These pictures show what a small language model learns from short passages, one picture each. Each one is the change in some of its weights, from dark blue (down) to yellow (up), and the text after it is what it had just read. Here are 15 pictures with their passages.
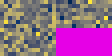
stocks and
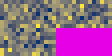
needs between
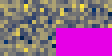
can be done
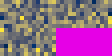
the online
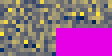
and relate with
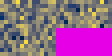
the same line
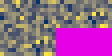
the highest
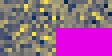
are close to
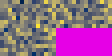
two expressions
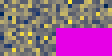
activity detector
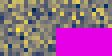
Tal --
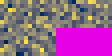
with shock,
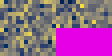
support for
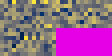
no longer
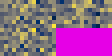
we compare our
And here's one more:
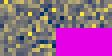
For a single
